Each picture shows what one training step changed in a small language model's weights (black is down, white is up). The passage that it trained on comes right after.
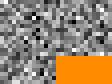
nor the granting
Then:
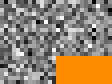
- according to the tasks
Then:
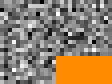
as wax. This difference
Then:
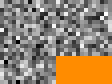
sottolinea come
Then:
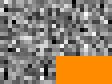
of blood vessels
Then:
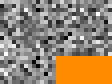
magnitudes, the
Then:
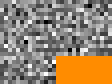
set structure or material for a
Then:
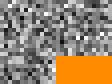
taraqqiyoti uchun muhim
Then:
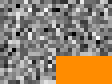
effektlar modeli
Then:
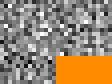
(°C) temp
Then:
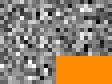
J. Eggers and
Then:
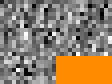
most advanced digital systems
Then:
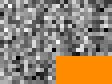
Bolívar una de
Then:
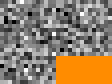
periodontal health in a
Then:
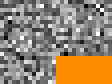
to find out better effects of
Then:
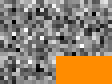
moyen significatif
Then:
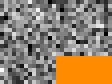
where the Solid principles
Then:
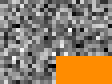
simplex algorithm which developed by
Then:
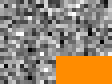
illatlar ichida eng
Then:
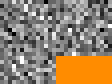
different tool and works in its
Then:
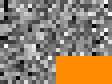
ao município de
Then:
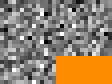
надзор за
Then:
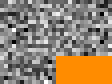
entity (C). From
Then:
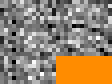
can also be represented in a
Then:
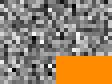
insonga yordam
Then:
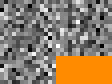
Samarskii obtained various
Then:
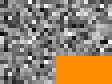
2021). O movimento para
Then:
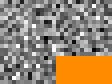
dumped in Hong
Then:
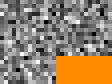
previous history of bone
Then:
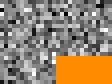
knowledge of the client's
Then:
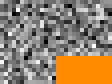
nature of the bovine
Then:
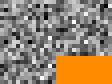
presented, encompassing
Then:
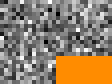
& Aracena,
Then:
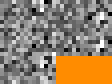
manufacturing of
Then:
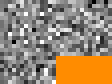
the benchmarks.
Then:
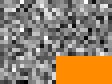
Additionally, Serbia can
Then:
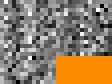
DBG Termin
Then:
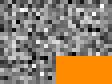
w . These pulses were
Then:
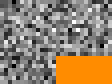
should average between 25 to
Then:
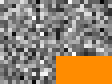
and the possibility of
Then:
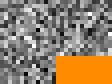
run and the funds we
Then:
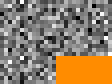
asosan tanqidiy
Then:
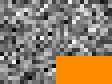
and 34% were affected by
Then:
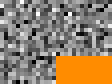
child prostitute.
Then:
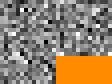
berish orqali unda
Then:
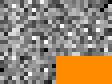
como sabemos, una
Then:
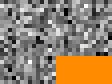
contribuyen a la
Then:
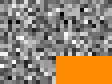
natija beradi.
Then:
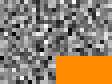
*Les réseaux
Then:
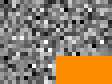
стала первым
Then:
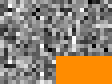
die eine große
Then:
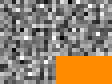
calculate energy release
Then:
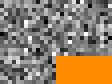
interest for many researchers, due
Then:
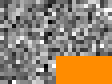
При этом автор
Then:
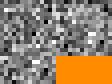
has an ability to incorporate
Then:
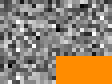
analysis. The purpose of the
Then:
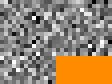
the opening of the
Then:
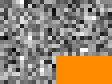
a strong candidate for
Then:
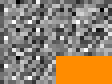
eso es de lo que
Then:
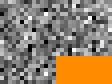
Jose, C.
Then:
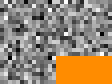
itici güç
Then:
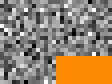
trained on music
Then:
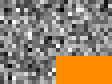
as land-use change
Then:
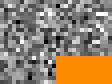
ta'riflardan biri
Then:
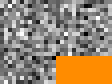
[Services in
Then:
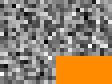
vehicle driving
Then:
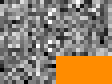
cirugía programada,
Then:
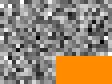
asoschisi desak
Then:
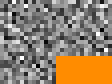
Sampling weed dry
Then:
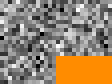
at the installation
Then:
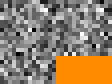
AA is the most
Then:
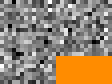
Nada de esto ha
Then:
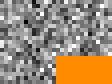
maintained inventory accounting
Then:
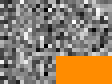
all supplies and
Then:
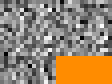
третий – на
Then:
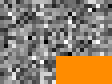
проверяли по
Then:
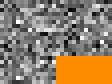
document. The DMP
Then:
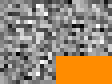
data (Figure 4) can
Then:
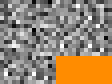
system over the range of
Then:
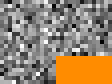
modal tersebut dilakukan
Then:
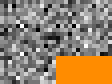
context, preview images,
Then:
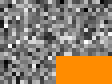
він отримується
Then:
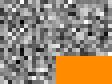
tools (ibid).
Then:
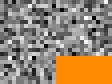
the reflected light beams
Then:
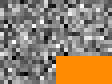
transformational leadership is
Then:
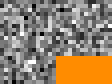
therapy use.
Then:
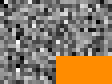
PCOS women there is
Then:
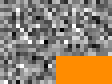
nitrate followed by
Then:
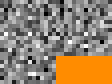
отключены от
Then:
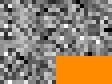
una política de la identidad
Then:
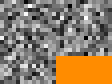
до тех пор, пока
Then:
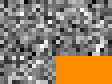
the first half of
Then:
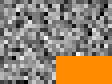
variant modules can
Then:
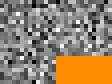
*Journal of the
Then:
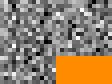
the second main result in this
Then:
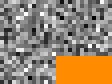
loaded into a receiving
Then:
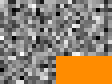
frequenza, in
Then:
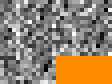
collaborative learning,
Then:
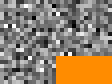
European Food Safety
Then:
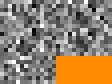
handle such threats and
